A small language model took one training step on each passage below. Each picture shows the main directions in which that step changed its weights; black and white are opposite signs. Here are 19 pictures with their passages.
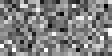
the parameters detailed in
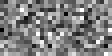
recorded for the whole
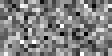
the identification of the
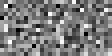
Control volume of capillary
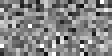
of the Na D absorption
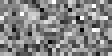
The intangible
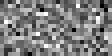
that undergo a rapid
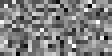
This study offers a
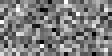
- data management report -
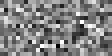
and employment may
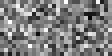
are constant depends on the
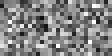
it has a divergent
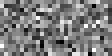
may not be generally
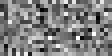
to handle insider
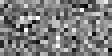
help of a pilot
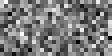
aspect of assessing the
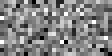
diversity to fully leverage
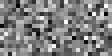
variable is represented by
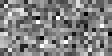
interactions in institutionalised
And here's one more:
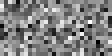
boost $\Gamma$,
